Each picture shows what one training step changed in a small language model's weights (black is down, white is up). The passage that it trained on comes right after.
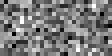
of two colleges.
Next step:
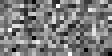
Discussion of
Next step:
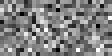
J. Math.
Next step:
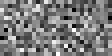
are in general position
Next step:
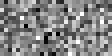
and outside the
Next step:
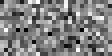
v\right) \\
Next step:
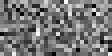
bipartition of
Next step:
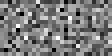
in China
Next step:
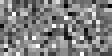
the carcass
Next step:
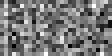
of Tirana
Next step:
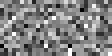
This tool is also
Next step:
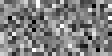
From \[
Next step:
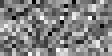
present as a
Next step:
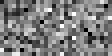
the patient,
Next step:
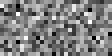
compared with other
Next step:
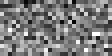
in the class of
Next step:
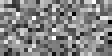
process involving changes
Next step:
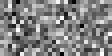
now use (2)
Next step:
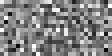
was formulated as a
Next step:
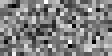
such as decreased
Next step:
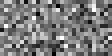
text of the song
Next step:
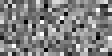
was clear that
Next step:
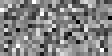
to apex
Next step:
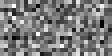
$d$ times
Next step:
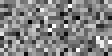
high initially but
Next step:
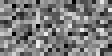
stem cells.
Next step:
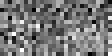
2$ whose
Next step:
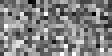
cost of the
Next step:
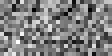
styles. A
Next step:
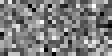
of which is as shown
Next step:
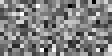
single particle
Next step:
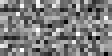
$\sigma$. If
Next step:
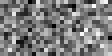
statement and proof of
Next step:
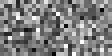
cause of the
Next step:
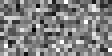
Their inclusion is
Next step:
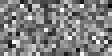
worm hole,
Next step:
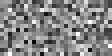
a wedged
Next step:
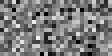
and $m \in
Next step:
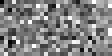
20 elements satisfy
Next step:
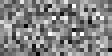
Thus, the linear
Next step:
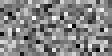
it is necessary
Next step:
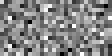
the theoretical
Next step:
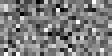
the infinite
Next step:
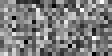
step size.
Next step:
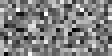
a vector space.
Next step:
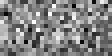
explored using
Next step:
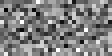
in a uniform
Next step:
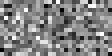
to prove stability or
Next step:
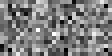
in both classical and
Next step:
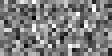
form coating on
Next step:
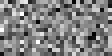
education responds
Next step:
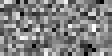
evidence for the
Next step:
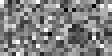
the driving sequence
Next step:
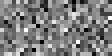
choice, then the
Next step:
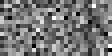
\in K :
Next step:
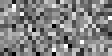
way, the
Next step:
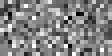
object in the
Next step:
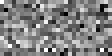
but because the
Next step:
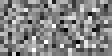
can help to
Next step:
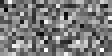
In string
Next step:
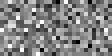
alone were significant
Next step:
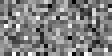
the scientific
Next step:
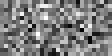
of volume
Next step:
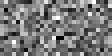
for $\xi <
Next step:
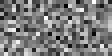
hardest to
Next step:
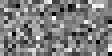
same dimension. A
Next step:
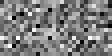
off. In the
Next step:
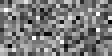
per Unit
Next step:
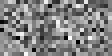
as a human
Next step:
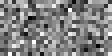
conjecture implies that
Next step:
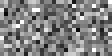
are simple and
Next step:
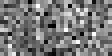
of types of
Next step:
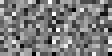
tests were
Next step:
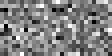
surface whose boundary
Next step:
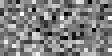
The inclusion maps
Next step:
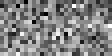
a local outlier
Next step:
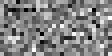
any bounded function
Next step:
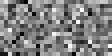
by LRL a
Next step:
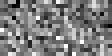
vertices of the
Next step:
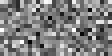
steps (right)
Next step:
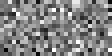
instance, we also
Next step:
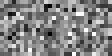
To make this work
